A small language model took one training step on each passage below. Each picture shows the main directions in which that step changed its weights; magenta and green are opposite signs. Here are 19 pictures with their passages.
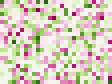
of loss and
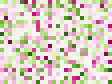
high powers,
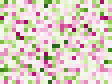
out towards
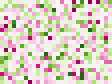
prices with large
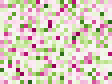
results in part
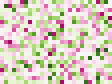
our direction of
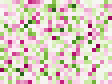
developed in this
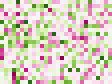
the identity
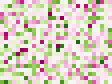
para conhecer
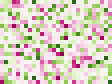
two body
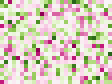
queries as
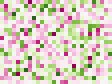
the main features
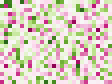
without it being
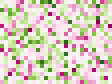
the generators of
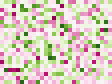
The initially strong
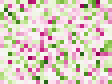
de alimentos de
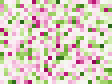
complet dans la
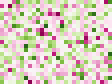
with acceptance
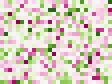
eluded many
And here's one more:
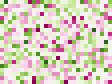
masses are set to
